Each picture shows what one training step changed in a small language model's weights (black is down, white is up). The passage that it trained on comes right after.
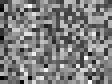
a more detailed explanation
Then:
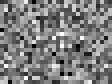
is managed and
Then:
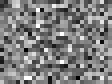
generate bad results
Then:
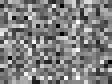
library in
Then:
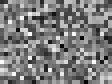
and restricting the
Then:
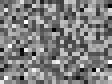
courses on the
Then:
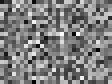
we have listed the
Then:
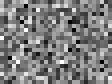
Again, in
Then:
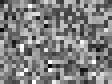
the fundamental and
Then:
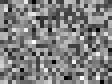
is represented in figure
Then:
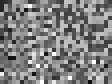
a nuclear spin
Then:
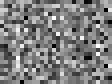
bath was kept only
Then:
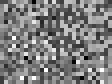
is to show the
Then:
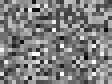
as some of the
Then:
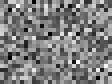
can see in the
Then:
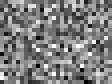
highly demanded.
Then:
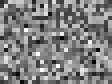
for the 3D
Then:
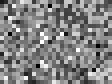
increasing temperature. Although
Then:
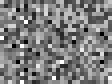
App Store,
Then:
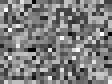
stage, digital signal
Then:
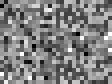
using driving data to
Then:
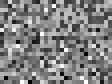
strength of concrete
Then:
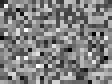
from a trivial initial
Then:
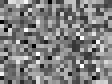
do not include the
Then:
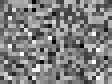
an attenuation
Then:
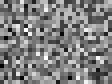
vector-like pairs
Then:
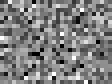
different cultures may
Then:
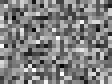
of interest.
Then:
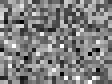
work will help reveal
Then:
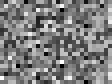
the bar in
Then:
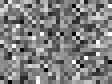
values computed here are
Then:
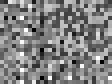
or destroy
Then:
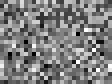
to find the
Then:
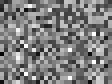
a number of
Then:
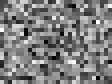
special corrective
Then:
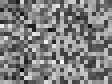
digitized book
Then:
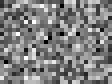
32h fields
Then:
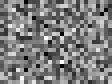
A Field
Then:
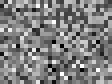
with $G$
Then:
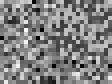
singularity is simply
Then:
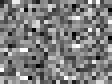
be the service
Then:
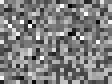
$\S$ determine
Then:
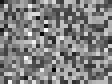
the existence of an
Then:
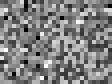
income. Inherent
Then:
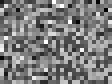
webs in the
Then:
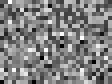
that an object satisfies
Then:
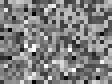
counterparts in
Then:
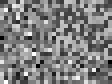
forms of a
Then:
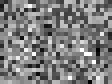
a critical link between
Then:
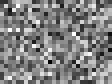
then considering that
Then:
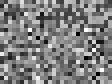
to share their
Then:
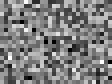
experiment, the edge
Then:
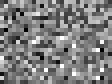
of SOC during
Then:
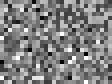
time slot,
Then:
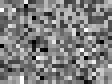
The shift to digital
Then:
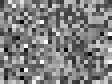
available for medical research
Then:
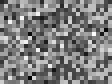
and personal feelings
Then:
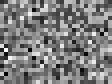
and the other
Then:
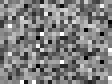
Design II
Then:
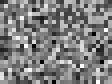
and an algorithm of
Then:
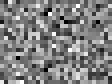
complex concepts, such
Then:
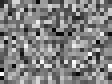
be accurately predicted by
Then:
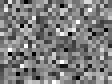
b\times c
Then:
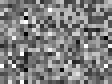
- Inverse
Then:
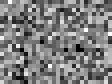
prevention of
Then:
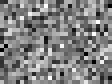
and other galaxies.
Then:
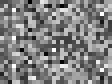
EM field,
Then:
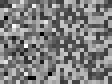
awareness of positive
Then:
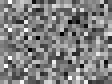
tree, producing
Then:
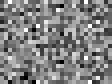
is considered that the
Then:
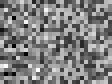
toward the women and
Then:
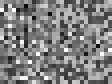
For all the
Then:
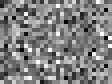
his conducted study which
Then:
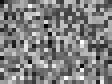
the performance and
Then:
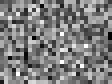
unifying and
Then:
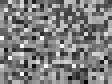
high, whose construction
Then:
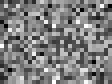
up the possibility to
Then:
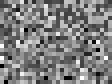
than the kinematic closed
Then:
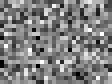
simulator based on
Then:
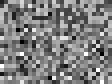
for Education, Research
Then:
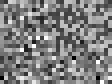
and all this can
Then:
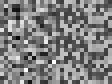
ads and gain
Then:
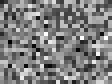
the situation where the
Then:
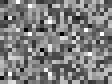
impacted the
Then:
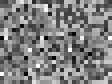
whereas the dissipative
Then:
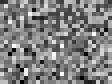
and spread of these
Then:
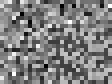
upper-right panel
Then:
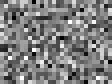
of students, is
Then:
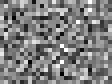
of chemical bonds
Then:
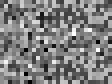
to resort to
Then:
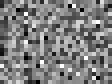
his proof.
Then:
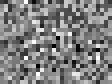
island of
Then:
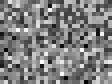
assessed based on
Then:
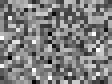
an increase in
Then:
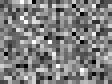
called it the Mean
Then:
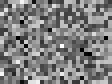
received from the
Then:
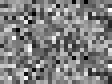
Public Information”
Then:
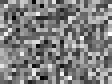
of man, through
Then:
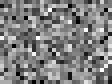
rubber The
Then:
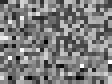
and education,
